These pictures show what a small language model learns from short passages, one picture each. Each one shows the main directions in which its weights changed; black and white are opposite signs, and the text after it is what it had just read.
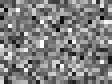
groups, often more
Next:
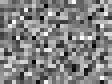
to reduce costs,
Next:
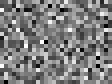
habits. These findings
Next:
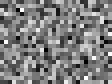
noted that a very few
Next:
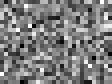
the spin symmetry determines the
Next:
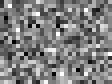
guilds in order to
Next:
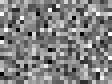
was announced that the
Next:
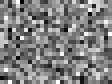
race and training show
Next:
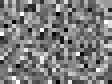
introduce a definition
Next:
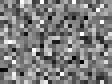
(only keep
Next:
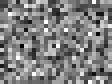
the size quantization
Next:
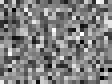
proposed new solutions,
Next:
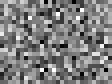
Fig. 1) to be
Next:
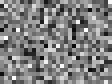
mainly consisting of open
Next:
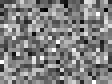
literate is about an
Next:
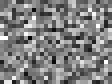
find that \textit{pro
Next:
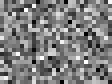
the northern and
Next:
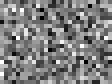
history of fever,
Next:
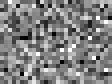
position repositories as
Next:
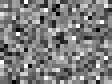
different values of $J$ and
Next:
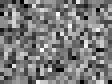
path before %
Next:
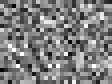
word formation and their various
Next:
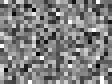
as a comprehensive
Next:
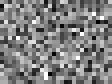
of $N$ fields at
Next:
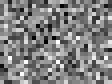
the following Lemma, we
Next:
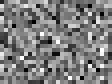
redefinition of the
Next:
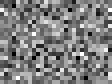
business models.
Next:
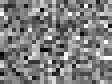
destructive quantum interference
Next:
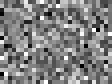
(purple) as a
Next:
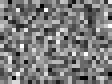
the 6-month
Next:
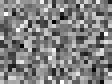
depth sensors,
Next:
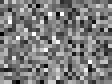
all leaves with the
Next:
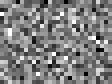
with the fact that the MI
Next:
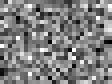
systems. One original
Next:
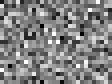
represents a bounded operator
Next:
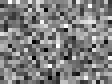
time and the thickness of
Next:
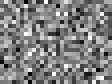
0.88 weighted
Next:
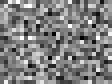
mission (e.g.,
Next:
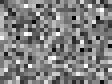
absence of social cues and
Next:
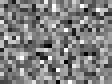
field $V^\mu$. These
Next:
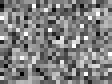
mass in this manner is
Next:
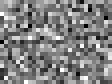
proprietary data collected
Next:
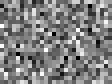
those two numbers into
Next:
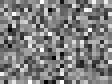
Borana: The
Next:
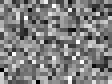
A set of 21 solid
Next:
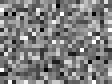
conducted in the absence of
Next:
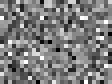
to verify that attribution
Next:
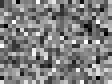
genomic data is very high
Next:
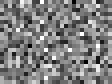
(only plain cow
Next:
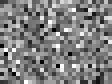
have found four classes of
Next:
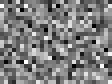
results proved that the /
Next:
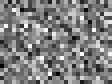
Cotton gravity was
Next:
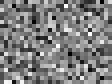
the lifetime of the
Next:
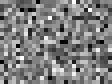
coupling even more radical than
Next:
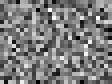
to all the techniques
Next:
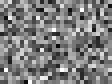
ground state is actually
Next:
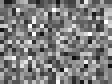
evaluate the frequencies of
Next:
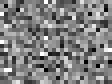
by blanching with a
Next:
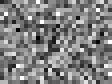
and policy implications
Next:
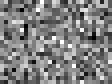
SIOEN. The
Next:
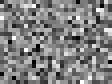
existence of particles,
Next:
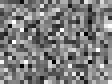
the cure pattern in the
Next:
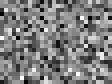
the SIF Congress
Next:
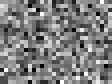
Centre (noticing
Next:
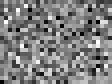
phenomena is the
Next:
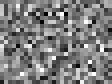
to examine India's
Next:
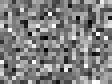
the policy rate through market
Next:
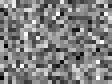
services. The comparison
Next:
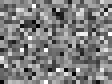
Properties In order to
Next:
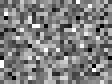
of Zeus is.
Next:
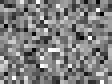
competing interests were
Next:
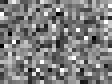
on grain growth in
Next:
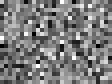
rest, in general, on two
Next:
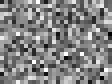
in Nigeria and it
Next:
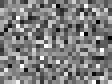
Philippines. 7
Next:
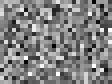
and plateau. Figure
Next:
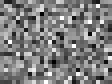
never discussed, therefore
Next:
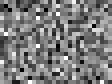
combination of *B.
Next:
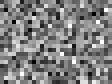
projected to one point.
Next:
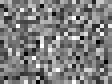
reached completely
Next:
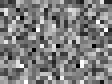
security protocols,
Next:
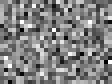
cumulative advantage
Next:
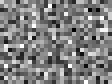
failure was lower than
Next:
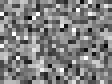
the rural people.
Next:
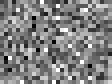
Further, as user
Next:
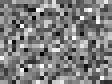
to decide which information is important
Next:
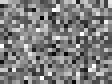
of this Centre is to
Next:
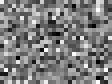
the resources available for
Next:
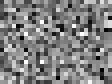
the classification
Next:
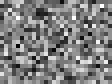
included in our approach,
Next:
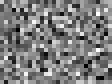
we observe the
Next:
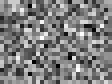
because of his moral
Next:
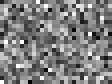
and the growing mechanism of
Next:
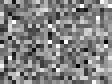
(blue line) for
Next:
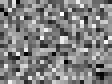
success was achieved
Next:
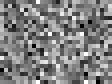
risk areas along
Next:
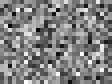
beam energy of 155
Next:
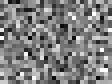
thermostats when
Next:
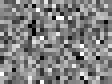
metadata is that the current
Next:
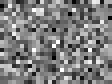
the atmosphere}
